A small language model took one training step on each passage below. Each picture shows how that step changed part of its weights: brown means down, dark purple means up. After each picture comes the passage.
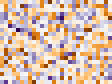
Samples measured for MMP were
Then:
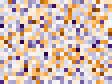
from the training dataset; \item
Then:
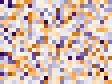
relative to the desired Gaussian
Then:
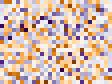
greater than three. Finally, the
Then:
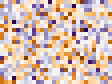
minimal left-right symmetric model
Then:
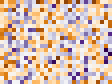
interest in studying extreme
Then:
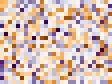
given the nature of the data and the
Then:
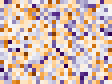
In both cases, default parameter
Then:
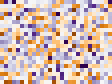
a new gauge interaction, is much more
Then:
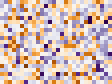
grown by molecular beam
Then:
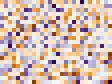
learned within a remarkable
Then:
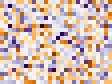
difference $\Omega_{13}$ for
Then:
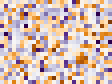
this feature was visualised by
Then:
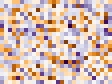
et al 2012), prompt
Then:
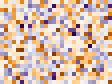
we relate the computed exciton and
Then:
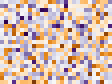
data and data science have become
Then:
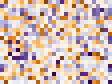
materials[1–8] such
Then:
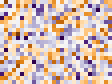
\end{align} To avoid
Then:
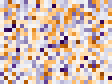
the basic properties of the JTM
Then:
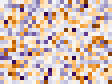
we keep the size of the network
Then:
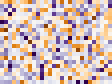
finite temperature and chemical potential, we
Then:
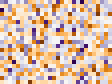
i.e. estimates are from model
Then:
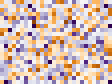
at a specific grid point,
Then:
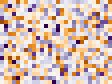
since in CellML (the
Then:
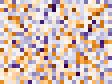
realistic strain observations by Finite
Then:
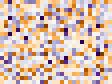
The nonlinearity of the ice
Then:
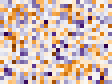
the presence of a gap in the
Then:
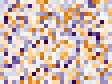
the complete basis ensures that any
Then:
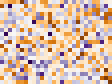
of accessing modes of arbitrarily
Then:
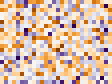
have observed that only the behavior of
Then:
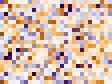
is difficult to be detected. It is
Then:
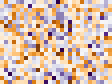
for evaluating the electron-electron
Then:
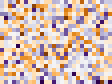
to the $\jp$ mass distributions
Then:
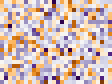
the different grey-level
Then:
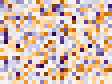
synthesis of collaborative
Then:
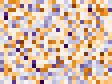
colours which are not determined by
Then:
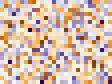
the threshold the measured DSOC shows
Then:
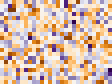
icosahedral or
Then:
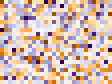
light-curve analysis of
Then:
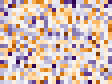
to determine the correct ``branch''
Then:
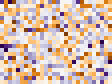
(diffuse plus specular)
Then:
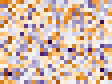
the $\eta_c$ production.
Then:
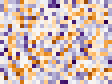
following $4\times4$ system
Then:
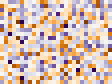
one another; their shared
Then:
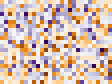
$F_1$ and the
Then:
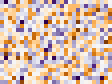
of the heavy field the effective action for
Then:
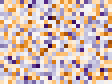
s_2 2\tilde k
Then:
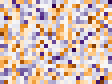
support. A partial support by the
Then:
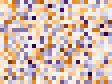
used in order to extract information about
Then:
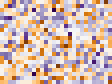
S)$. We impose the following condition
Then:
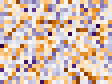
various primal-dual algorithms with
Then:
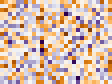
limit has been abundantly discussed
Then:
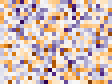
2 corresponds to $\Upsilon \in
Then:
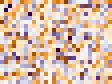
bars shown include systematic and statistical
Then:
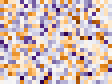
same values, but the stable and
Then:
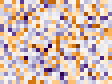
here, the outer membrane
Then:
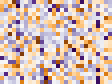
coherently with the entire
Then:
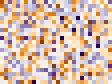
model becomes close (within a few
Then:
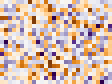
a Starobinsky-like
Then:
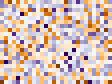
OPL Studio} provides
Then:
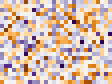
with 30\,min cadence.
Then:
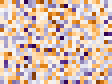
used to estimate an uncertainty on the initial
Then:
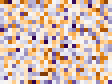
= {arXiv}, eprint =
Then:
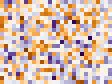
with two horizons. However, the
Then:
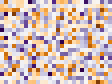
present time. In our present model the
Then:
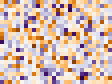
solver. It uses power measurements
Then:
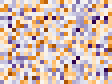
coordination number $k$. For
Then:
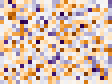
than the rest of the field.
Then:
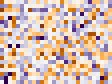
strong coupling constants for the
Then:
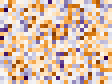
to IR luminosity densities taken from the
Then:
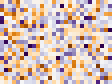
level. The measurement of the
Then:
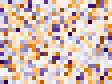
BS, the edge users are
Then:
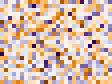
where we are not able to discern
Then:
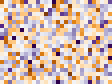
deployment when it is
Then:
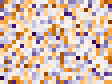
\ref{Fig12} indicate the
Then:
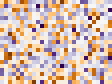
around commercial devises.
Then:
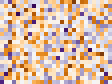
(accounting for the
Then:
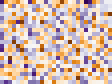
mM of KCl and
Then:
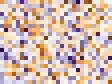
For example, if the cutoff were
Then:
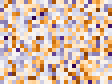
atmosphere changes with
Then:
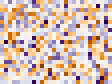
the cluster. Since the number of
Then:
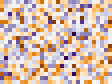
will also be some systematic bias due
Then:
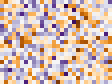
same side of the plane with a
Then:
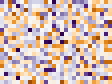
shows an axial slice of
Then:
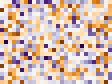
also GMNL. A symmetric
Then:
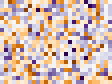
J. Baumberg,
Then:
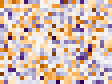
presentations. We asked them
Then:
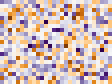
the gap until the next edge
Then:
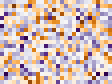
\vskip 0.2cm By
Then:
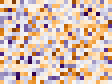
equation are displayed in Table
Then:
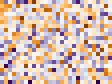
higher derivatives to have their higher
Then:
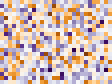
the graphene layer does not
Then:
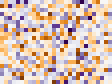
but rather to have the neural network
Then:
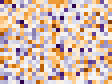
a Coulomb-like way
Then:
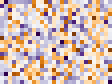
state at long times. We
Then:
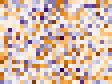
performed. A discontinuity is
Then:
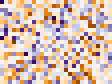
Floquet topological phases with
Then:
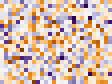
can be achieved in the form of
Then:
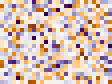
lifetime alone is
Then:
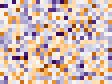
a single breakpoint is considered following recent
